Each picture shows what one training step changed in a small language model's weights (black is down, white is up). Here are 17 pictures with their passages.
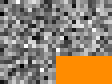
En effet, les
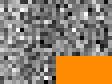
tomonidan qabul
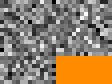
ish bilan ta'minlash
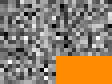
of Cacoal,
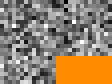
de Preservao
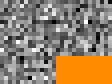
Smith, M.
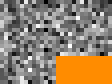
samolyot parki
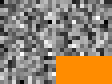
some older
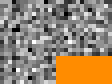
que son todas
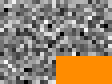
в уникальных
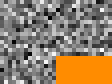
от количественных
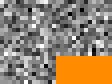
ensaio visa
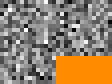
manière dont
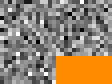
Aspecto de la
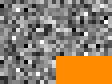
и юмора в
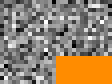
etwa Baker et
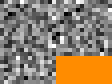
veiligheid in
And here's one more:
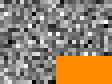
que acabava por
